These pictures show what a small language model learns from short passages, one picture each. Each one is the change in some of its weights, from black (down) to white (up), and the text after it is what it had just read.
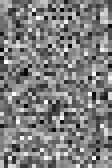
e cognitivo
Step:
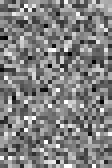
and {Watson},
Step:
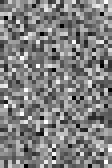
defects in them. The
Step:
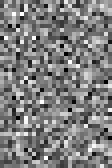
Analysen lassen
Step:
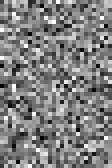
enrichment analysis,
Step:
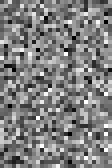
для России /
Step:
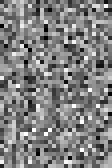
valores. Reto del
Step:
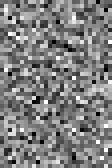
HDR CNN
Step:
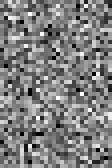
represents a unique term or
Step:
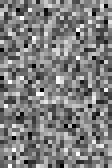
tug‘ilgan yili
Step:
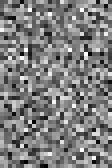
Jubaedi &
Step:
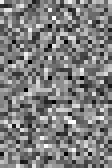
necesita de
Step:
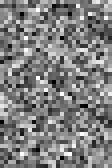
de Développement
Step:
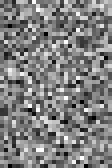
of $\mathbb{D}.$
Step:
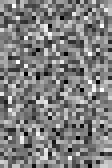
h_0 . Пара
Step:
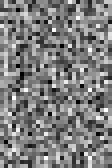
longo dos anos,
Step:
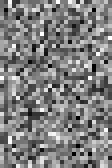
va tizmalarda
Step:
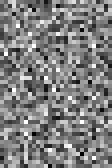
et elle joue un
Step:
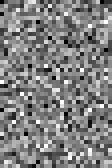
$x$'s position can
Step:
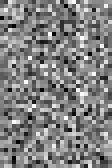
a razão desprovida
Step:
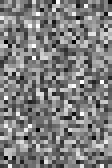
generating function for the active
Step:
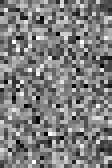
space, errors are
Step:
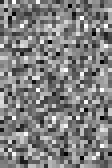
бути застосовані
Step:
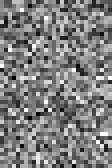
the amount of entanglement
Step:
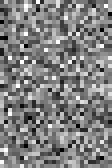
with OoO cores and
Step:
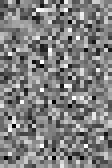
nr 13, online:
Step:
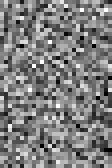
in the abrupt
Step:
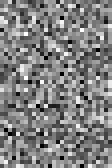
resolvable difference between the
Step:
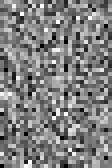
asoslangan va
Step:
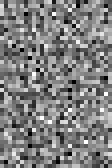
of the fluid layer
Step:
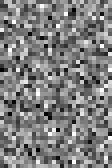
strong spin-orbit
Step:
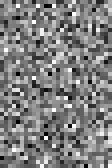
aynı zamanda
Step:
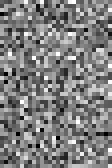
be obtained from the authors
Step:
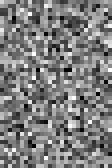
few Kelvin
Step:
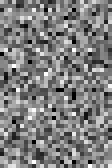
a significant decrease of
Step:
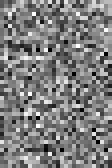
model, the CART
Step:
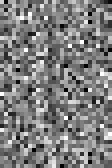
da comunicação no
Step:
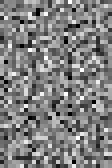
joni vujudni
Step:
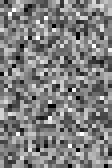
de la experiencia y
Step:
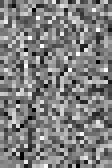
mínimo de
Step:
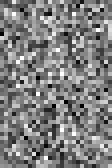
Mixed Spun
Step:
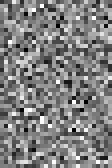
in C, however, support
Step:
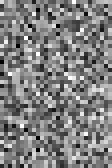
Role of Enterprise
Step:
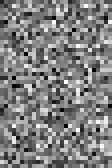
shadow account number,
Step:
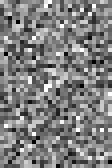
within the radiation cone that
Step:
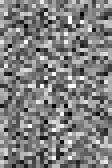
nominal subclassing
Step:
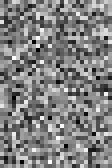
and can provide a
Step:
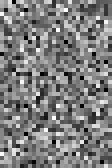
Mundo, além da
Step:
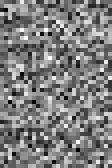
such a ``limiting
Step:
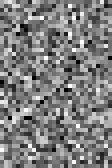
intervenire per impedire la
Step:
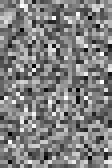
In Section 3 and Section
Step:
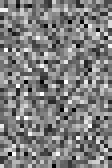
Journ. Zool.,
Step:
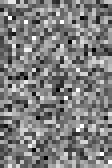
The panels show our best
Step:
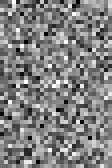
« *l'ensemble des
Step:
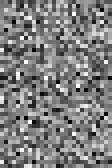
and the probability for this to
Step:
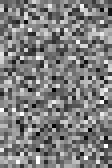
students, master's students
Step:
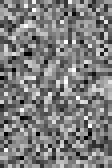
This is because such
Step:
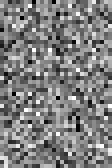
any selection) and the selected
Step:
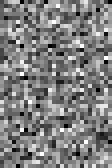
size \citep[see
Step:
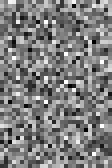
should be noted that
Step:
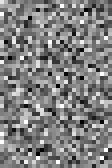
(grants MOST
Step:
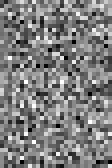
of the weak and strong
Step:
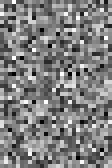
dedos de yuca,
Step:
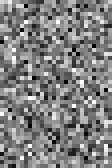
вылет имаго
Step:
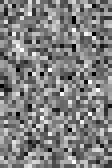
las que Judd trató
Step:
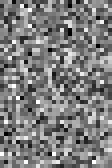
kabi olimlar
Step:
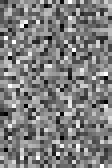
recovery to null
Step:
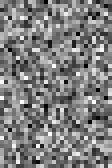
на изкуствен
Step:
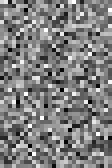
idea behind such a
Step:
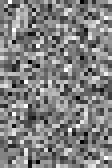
к возможным
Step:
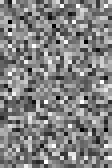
relevância em
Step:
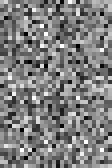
postulate that the
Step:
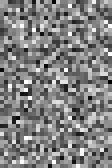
(PMM) and the non
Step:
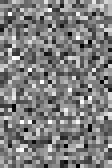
that the user will become a
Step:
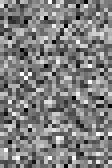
of various methods in the process
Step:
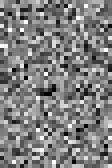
A_{b\lambda}$ as the
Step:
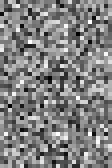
comparable with the same
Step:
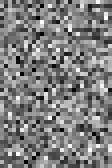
Gamarnik and
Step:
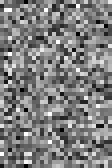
review on the use of
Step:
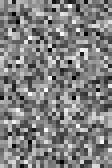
promedio general de
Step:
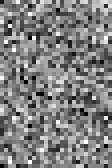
models with, e.g.,
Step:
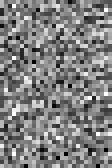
and therefore has a strong
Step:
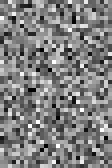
motion, as assumed. For
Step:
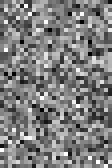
different directions of momentum
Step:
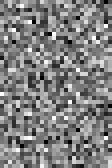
level, and in particular have
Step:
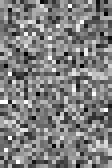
ten atoms in a
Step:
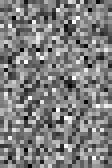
was taken for the finite
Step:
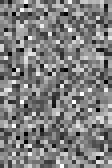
although the real
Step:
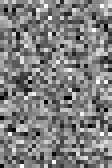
can find corresponding expression
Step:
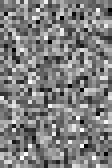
più profonda ed
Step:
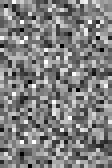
investigación se describen
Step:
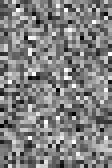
major fraction of
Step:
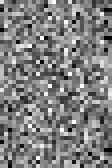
по темпу и
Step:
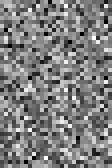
At this level only
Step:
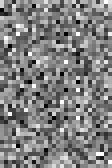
observer. The results presented
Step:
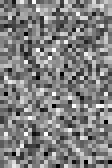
of $\phi$ at a
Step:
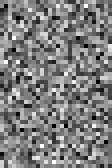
7). Insofern
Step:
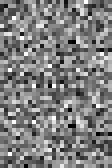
that the sum of the
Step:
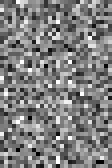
(Second Hand)
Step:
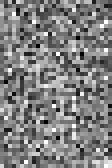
well as the wave packet
